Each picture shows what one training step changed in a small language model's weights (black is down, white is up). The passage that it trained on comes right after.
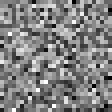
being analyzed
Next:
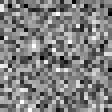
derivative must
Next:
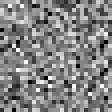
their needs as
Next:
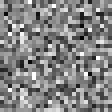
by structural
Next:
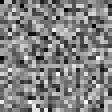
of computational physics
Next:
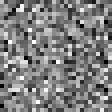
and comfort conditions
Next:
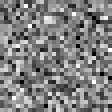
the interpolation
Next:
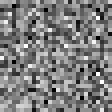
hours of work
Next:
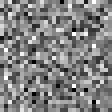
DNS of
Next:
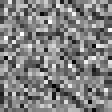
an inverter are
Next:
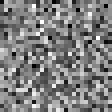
The several
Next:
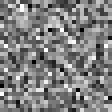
that supersymmetry
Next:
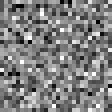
local permeability
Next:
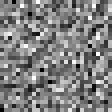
data points significantly
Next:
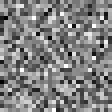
unit is composed
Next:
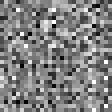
we show full
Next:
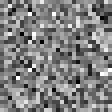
divided by
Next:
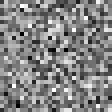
be characterized by an
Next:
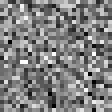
in relation to
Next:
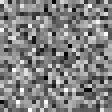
the tube C
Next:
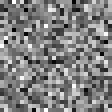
and it goes
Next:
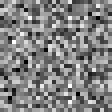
the education level
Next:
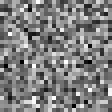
to the tap
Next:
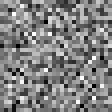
the current study are
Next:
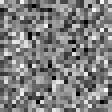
the boundary toward
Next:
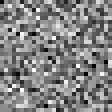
within the area from
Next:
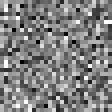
compactification of
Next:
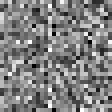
Department of
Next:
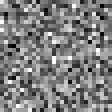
name from the
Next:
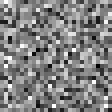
production process and their
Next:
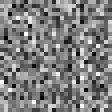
Generation gap
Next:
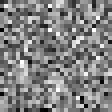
that when birth
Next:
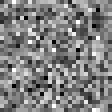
the Jacobian
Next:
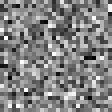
Image examples
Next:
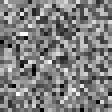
see Appendix
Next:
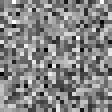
particular application.
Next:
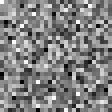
the principles
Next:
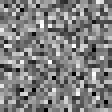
group B (54
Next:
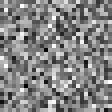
is expected in the
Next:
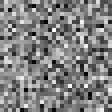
knowledge of the
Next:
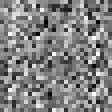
different to the one
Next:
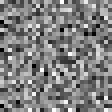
Seldon who
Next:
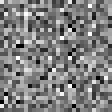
all these highway
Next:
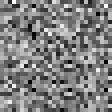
response of the
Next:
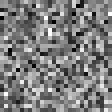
total surface area between
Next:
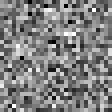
accuracy using
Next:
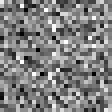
ranging energy is
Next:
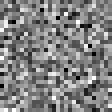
in Electrical,
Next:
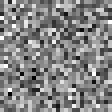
selected dynamically and
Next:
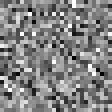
emerged from the
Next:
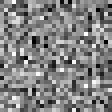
SEM image
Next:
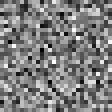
are still alive
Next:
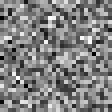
is regarded as
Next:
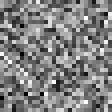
following, we suppose
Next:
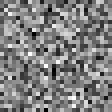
order to classify
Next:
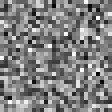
halo &
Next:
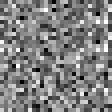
- Compare different
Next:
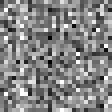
fact that in order to
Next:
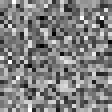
displayed in
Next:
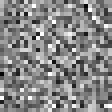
are contributed by
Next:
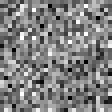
Note that, by
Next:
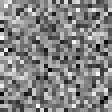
their close association
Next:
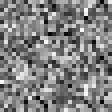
a lossless
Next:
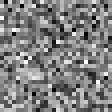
CPAP might
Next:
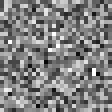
evolutionary paths
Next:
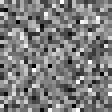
to Kothari's
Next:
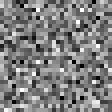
Brazil have
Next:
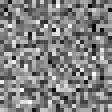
crosses a given
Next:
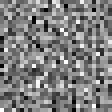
nonlinear measure of
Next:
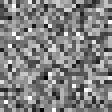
compound is white
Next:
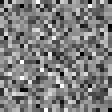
those phishing
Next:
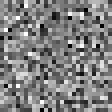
dark matter
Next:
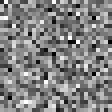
tested the
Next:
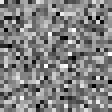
scaling exponents
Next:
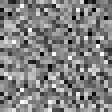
(b) assess
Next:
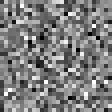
a staggering
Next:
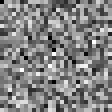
an extension to
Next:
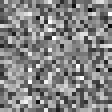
flow equation itself.
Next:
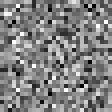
the total time taken
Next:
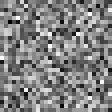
results are compatible
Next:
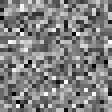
if the scalar
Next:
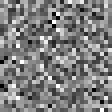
\and Jet
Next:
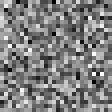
in pyridine
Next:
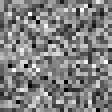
using the data generated
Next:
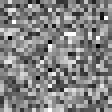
methods, the provision
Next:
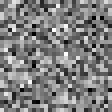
monitoring of
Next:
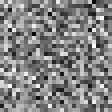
subjects of this
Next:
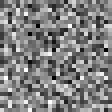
converging to
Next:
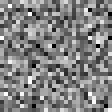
suppressed and
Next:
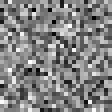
in other project's
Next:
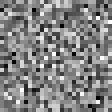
mechanism. The
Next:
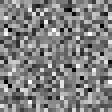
discussion Reaction
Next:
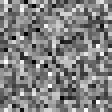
distribution, and thus
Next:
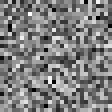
of powder.
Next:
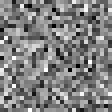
machine learning
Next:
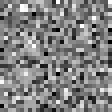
far below the
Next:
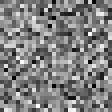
many times not
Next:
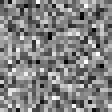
it in preparing
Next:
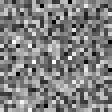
induce a
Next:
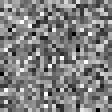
technology of random
